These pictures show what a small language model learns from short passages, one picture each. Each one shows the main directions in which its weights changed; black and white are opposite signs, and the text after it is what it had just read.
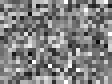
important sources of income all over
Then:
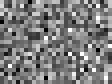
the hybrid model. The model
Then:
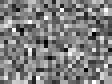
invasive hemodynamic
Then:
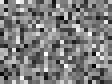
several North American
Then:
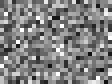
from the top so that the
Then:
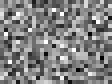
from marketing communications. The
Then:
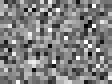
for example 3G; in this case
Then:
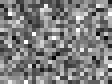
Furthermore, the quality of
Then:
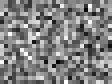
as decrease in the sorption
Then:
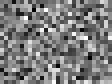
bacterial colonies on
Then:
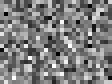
would also help the organization to
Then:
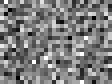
into the system, and learn about
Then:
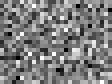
translation from English,
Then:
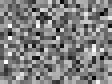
informed consent form for
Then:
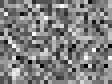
used to inform a decision to
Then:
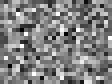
binary system EK
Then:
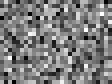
Agronomy. The Source
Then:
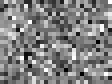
- IMPLAN
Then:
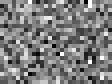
its ability of target detection,
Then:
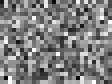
3D structural analysis model
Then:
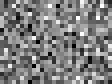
N-NH ₄ dF
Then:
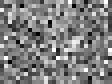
contribution of academic researchers
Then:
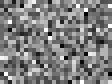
performance, linking current
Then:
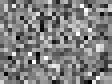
or JPEG image, for
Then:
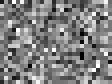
and low high-density
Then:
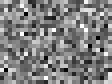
LandSeaLot will
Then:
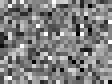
EU-driven frames
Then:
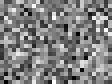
in e-voting being the
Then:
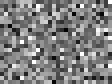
due to heat transfer,
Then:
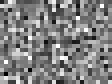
Ningxia, which was
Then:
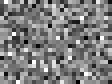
point of inflection indicates a
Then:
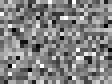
images of 640 ×
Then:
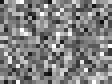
fluents. We can use
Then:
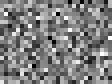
out to examine Kaine
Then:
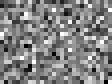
order to ‘increase the
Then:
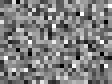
accommodating conflict management
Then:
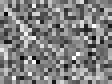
to implement. On the other
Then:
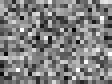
night so that they could complete
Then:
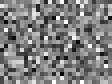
size, lack of manometry
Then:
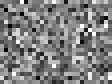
beings other than the high
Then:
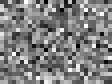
Gutowski based on
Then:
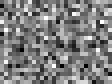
the interaction between the system
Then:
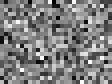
challenges", *European
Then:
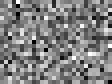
after FAIRification for each
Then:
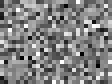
purpose, in the first step
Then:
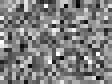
Surface Lipid
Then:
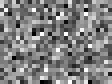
*Issues to work on for
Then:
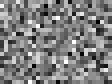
According to Gall,
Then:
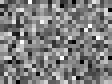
their lack of trust in
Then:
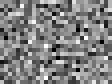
sealing, dams and
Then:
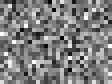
no drenadas en el
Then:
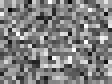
rollup relations. It can also
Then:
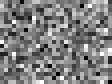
\mathcal{N}_k and
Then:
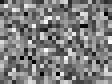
be stated that Class
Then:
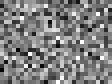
benchmark for
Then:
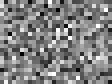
scientific topics.
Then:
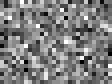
Vir Sinhuj
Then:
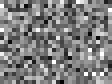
routine clinical
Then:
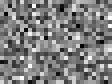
to its relatively young
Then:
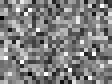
Holmgren and
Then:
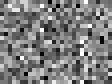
states of polarization are
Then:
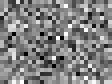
as timing indicators of each
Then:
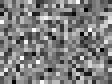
the other half on the other
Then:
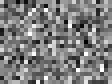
acid (IV:
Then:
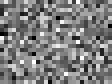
of population census and
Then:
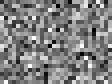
variable results: it provided a
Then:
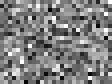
succeeded in isolating
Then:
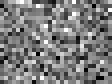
voltage violations due to
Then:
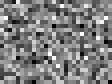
before I choose the final
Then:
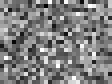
relationships of any nature.
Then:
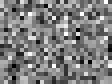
skin membrane and
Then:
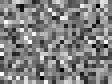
in a Tertiary Care
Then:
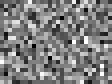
(P) was determined using
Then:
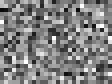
1. Thabani
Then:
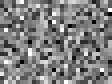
deviation from the load
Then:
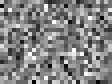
University In order to facilitate
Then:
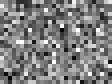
no electricity, animal
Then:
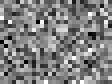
reveal few traces
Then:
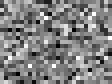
and resembles a fixed
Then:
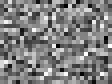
weaken business processes and
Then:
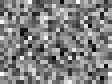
the right-hand side
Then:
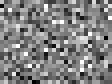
University will not take a public
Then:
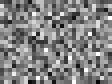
which adds to any complexity.
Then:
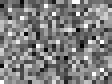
DRN architectures
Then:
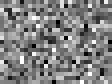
Learn to chain multiple
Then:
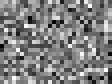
too (Persakis &
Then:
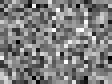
firm’s ability to respond
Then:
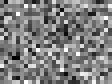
enrichment and life success
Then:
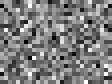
rate of 15 °C
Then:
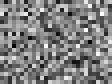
of the rising force of
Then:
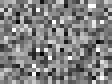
It provides details regarding
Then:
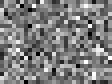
leaders exist, but they largely
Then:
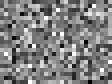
used was a relative clause.
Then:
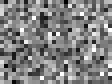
of the Nigerian
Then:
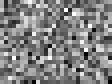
religious literacy of human
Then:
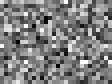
be used in the classification of
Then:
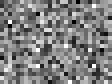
inclusion and exclusion
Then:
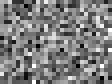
vascular resistance
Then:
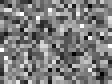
of Fully Coupled
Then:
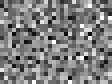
were received from the public.
